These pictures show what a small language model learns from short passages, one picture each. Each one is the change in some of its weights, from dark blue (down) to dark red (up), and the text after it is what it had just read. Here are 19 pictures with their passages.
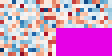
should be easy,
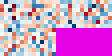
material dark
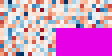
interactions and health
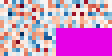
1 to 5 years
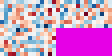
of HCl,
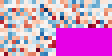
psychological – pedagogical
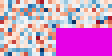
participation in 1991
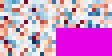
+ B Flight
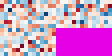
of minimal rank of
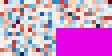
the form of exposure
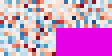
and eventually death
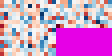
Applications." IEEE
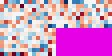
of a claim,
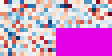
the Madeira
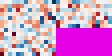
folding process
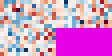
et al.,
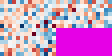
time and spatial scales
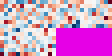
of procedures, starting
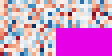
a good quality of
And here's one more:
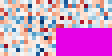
part's fatigue life
